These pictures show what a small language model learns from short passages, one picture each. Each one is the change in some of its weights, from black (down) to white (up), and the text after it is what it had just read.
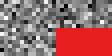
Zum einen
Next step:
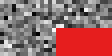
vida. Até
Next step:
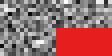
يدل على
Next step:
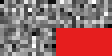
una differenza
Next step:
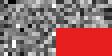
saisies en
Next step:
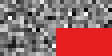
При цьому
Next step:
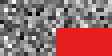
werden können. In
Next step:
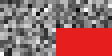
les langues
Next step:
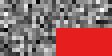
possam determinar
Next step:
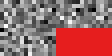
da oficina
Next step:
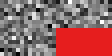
im besten
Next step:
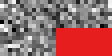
TUO de
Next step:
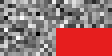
rivojlanishini hamda
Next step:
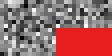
das áreas
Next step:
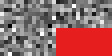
mas não inferior
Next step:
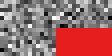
Sousa da
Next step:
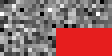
are defined
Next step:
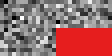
Bei den
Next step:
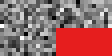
kata dan
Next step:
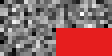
that improves
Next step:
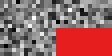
and risk
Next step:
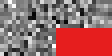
in UMF
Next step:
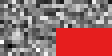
de Biologia
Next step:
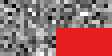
у сфері
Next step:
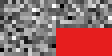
and Organic
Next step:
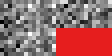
seis professoras
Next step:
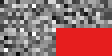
education on
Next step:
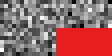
de algumas
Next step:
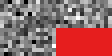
especialmente, mais
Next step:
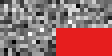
en lo que se
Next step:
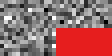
lucha de
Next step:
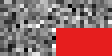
за яких
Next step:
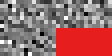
arquitetura do
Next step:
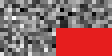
em questão
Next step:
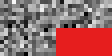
brincar é
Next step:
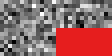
des pays
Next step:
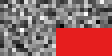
de diverse
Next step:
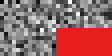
new for the
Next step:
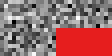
по сути
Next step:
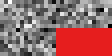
personal es
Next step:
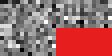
foi baseado
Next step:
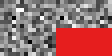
(dies ist
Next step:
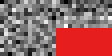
the formation of
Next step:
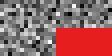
области на 30
